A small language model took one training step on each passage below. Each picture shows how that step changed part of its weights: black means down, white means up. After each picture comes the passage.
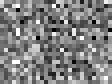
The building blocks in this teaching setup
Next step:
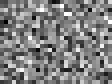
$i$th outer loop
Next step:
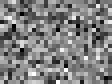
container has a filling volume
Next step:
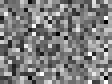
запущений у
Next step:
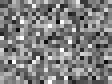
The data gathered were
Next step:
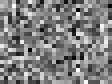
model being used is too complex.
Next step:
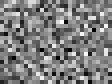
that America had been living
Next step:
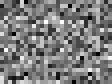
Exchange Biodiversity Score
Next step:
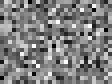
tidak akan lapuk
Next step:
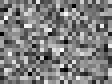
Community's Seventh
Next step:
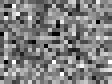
\emptyset$ and
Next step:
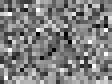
to use Netflix
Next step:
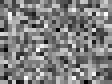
of the theorem is a
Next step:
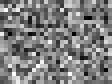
them for further referral of more
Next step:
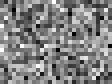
d'une éponge
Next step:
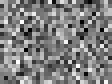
the goal is not to fix the
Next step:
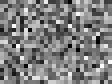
responderam ao instrumento da
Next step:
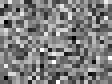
based on this. Experiments
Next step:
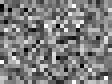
the prediction algorithms that have been used
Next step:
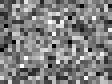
Misrdagi singari
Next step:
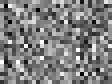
The computation consists of two
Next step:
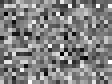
have \[ \epsilon'=
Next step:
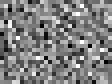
steer signal reflections from the
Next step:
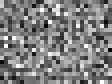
field sensing by resonant
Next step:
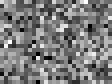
far-reaching implications on
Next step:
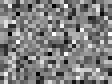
A. Mehta,
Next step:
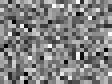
approach, $\tau$ is an
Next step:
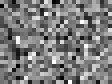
for the light that had been
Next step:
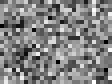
examined by intervals of
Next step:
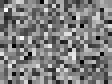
above, we make the following
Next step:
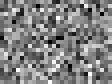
as sophisticated forms of
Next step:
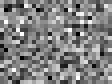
W\otimes V$, where
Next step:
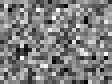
are general and apply to generic
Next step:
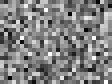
available to thought, which
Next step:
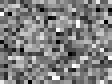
under the mass sorting are
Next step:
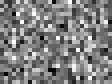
in relation to its economic impact in
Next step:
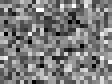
space Bethe ansatz
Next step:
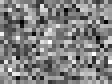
of emerging technologies such as
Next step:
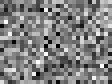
targeted professional development and collaboration
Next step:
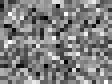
apply to them. Ultimately
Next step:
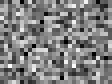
unitarity would be violated
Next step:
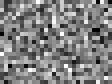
o'qituvchi dars
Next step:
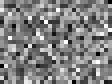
циклами в течение
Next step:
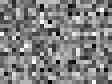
institutions of higher education and scientific
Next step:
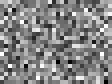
assim como os resultados
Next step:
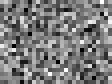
the paper. Maroine
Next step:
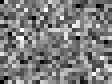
all day Verbal reflection:
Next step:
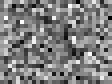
for tuberculosis
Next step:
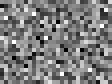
. . . Traduit de
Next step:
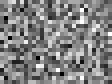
leptons can arise from
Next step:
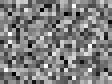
de la comptabilité et
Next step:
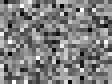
large expected counts, the
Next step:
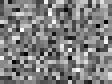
works as a software engineer
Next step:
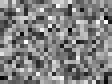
eksteriorizatsiya motiv va
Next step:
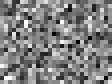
ensemble of interaction matrices.) We
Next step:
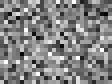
sex, education, household
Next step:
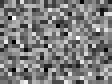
samarali yechishga imkon
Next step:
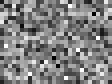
a large-time value which scales
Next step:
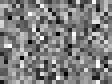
Ведомство по
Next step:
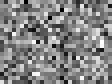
a function of the axial position
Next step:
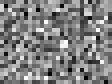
topic or question; determine the
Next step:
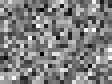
free text answers given by
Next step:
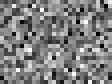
scratch test figures are
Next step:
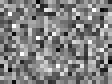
yillarda turli tanlov
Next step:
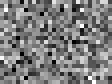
rever-se determinada
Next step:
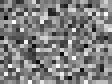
of times in one plane and an
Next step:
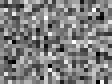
True Positive Rate
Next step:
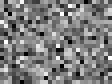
tennis athletes
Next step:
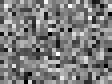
The Christoffel
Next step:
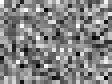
приняли участие
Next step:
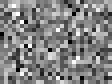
layers leads to a dipole
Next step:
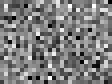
correlation parameter $U_{c}$
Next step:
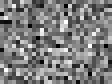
que no cumplieran
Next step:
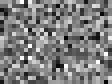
é que neste segundo caso
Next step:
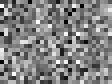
details. This initial simulation is
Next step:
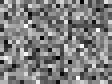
The last set of profiles is
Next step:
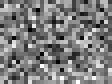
Editora Oston
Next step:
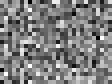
core--nodes is defined by
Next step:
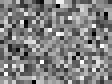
is the electric field of the
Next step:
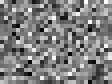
contribution from pairing. We see
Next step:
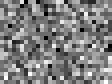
taper 6°, broad
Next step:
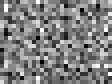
cuando, al resumir
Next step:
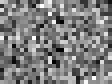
5$ equal in both polarization modes
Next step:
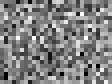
solution can be written in terms of
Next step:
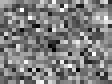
observatory (CXO).
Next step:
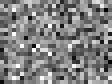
insonman”; -
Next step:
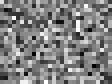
random lasers for further applications in
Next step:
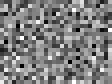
rehabilitation. Physical
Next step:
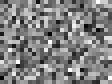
a piano roll.
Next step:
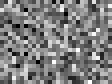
scale, allowing for a comprehensive
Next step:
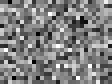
are not in equilibrium. The
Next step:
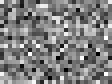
we consider trajectories
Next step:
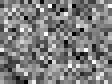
fordern auf formeller
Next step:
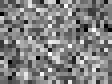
as to the powerful method of
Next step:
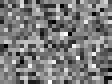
P, Tafone A,
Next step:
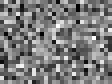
peuple grec :
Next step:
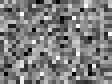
last one month. This translated
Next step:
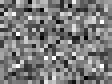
ich kontinuálne
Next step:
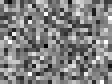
of us. Her characters
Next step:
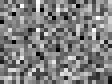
Кесетін доғал
